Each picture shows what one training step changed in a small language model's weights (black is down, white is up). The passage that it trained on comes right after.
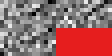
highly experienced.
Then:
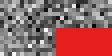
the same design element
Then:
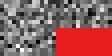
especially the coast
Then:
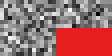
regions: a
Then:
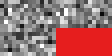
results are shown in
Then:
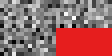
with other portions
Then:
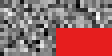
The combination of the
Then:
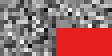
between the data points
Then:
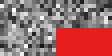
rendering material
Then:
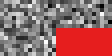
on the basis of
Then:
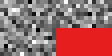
images acquired by various
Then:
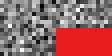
are involved, the
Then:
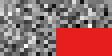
field component and
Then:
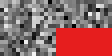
along the top band
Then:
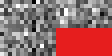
results have had a
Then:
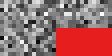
us to the
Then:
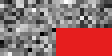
incomplete, but
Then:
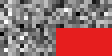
values are stored in
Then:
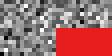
If this is
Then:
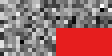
of 5G technology
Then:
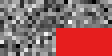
the network prediction of
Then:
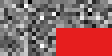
a mainly Gaussian profile
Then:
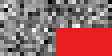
higher when compared with
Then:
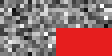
Data Federation
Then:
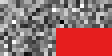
GO. The
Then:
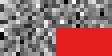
of 2 was
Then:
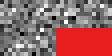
scientific discussion programs at
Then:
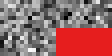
of the gray
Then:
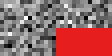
and the model.
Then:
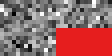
(simple or
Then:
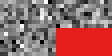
rotating at higher
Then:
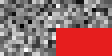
eigenstates two
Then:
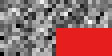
acidification with
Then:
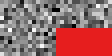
be a bound cluster
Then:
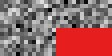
acid structure is
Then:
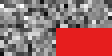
up delicious
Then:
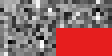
from the metallic
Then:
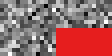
coupled. There is
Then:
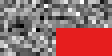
mapping ideation,
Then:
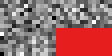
BAL decreases with
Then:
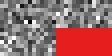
trajectories (and
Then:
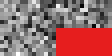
of conflict of
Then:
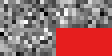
results in nine
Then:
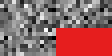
the best fit
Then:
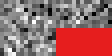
plot) and the
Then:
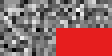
storage is very limited
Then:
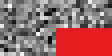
for four different values
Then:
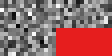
be triggered
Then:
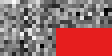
in as low as
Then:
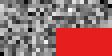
gestation with
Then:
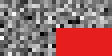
serve as input,
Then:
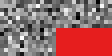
two candidates are
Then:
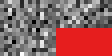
the additional presence of
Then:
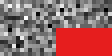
large mass and does
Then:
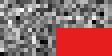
virtual assets;
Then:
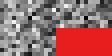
of the velocity.
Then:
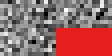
commonly employed diversity
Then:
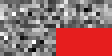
contributing factors to
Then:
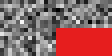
obtain also the
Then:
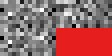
above instead of
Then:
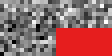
protocol due to its
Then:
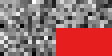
of work piece
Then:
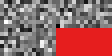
this approximation is
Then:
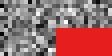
system analysis, we
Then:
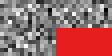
linear system size
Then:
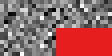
a fixed polar angle
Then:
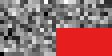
used in this study
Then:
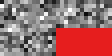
teaming in
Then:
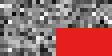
theories (see discussion
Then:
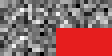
wavelet transform,
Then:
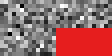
L., and
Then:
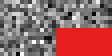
on the total energy
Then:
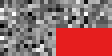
participate Not
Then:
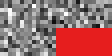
The employees of public
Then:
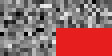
beyond classroom
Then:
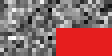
free fluid.
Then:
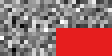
is received and
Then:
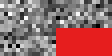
being the case,
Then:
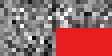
period reaches
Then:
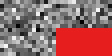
mapping file in
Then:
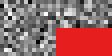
root it is
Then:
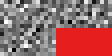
is evaluated under partial
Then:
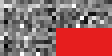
two or more different
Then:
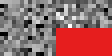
right, center and
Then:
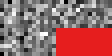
provides calories for
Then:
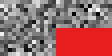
to ensure that their
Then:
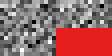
also to present the
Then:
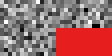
The difference is due
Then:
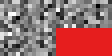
content, and create
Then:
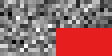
the complexes indicating
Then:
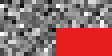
greatly enhanced to
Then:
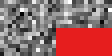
refraction effect.
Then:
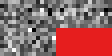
low energy limit.
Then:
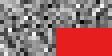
and secure environment
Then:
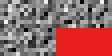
were statistically analyzed
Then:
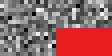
six equations for the
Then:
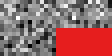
conditions for the
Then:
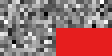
were determined from these
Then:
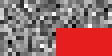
a function of gate
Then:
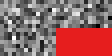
architecture, the framework
